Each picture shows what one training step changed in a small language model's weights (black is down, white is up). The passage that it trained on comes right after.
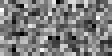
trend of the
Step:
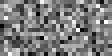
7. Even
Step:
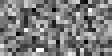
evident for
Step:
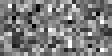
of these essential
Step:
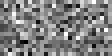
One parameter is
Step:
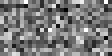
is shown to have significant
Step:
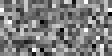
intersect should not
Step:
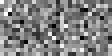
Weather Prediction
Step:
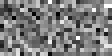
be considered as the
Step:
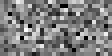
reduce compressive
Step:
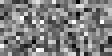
renowned for
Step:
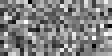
width can be
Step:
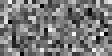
that in the symmetric
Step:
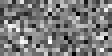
Figure S1 showing
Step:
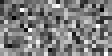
above the SG
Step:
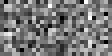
and treatment condition
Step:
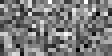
the probe field and
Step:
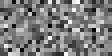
E-resources but
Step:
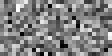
the threshold
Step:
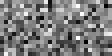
results published in
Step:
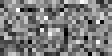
data, several
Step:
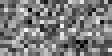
in unconventional
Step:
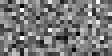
as shown in table
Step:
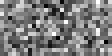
correlated errors
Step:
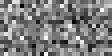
efforts are
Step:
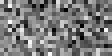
whereas TIC
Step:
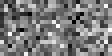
conditions of the educational
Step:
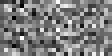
area between the
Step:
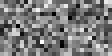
of particles with
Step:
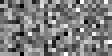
we may add the
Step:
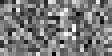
that R* and
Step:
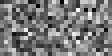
to study the linear and
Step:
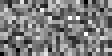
varying values of
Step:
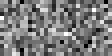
a1) and
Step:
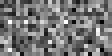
that occurs in the
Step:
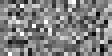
- Card -
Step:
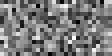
and the properties of
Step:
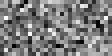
phase diagram in
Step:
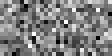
truck water,
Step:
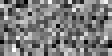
comment on possible
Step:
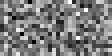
over $i$ and
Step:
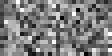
on their increased
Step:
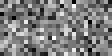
represents a particular
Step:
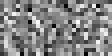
a monetary
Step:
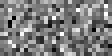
adopt evaluation
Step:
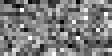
are omitted
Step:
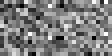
begin to use their
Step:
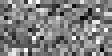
utilized for the
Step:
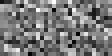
from 0 at the
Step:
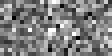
of people considered
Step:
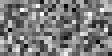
rather same as observed
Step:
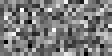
Conceived and
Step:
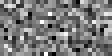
and show how it can
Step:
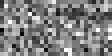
jets with a
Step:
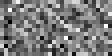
MAPF as
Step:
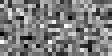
obtain the potential that
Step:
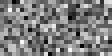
of the best
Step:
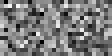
to insufficient
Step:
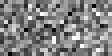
emission objectives.
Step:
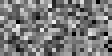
in turn have
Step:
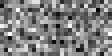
symmetry, on the
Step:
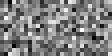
scalar a new
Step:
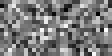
or rather, we
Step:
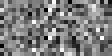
narrowing of
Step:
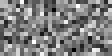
y-axis for
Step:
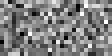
curves of the same
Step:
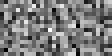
the variance of the
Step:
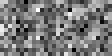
replaced by
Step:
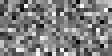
Rail market.
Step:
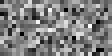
pulses from
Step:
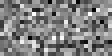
magnification factor
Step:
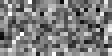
of "Agle
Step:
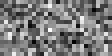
This is just the
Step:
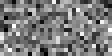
first rows of
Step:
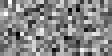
\nabla p
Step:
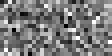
The overall properties
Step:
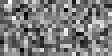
species. }
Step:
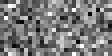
standard and LN
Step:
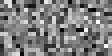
the technical
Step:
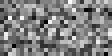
scales, it is
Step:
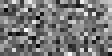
simulations need to be
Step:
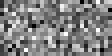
}$ distance distribution
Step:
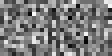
compatible with
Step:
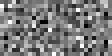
observed three months
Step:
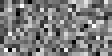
& Walter,
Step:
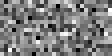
and cancer. It
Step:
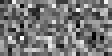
as well as the
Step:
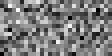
symmetry, where
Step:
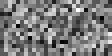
formation probability in
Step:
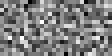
our model are quite
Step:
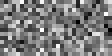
(red) and the
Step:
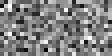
dentistry is
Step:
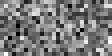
information flow. The following
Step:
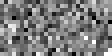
extracted from
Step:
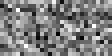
error, the
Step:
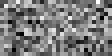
cohort of new
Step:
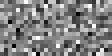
clear scale
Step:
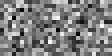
cope with
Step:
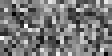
in different quantities
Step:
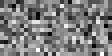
see how the ratio
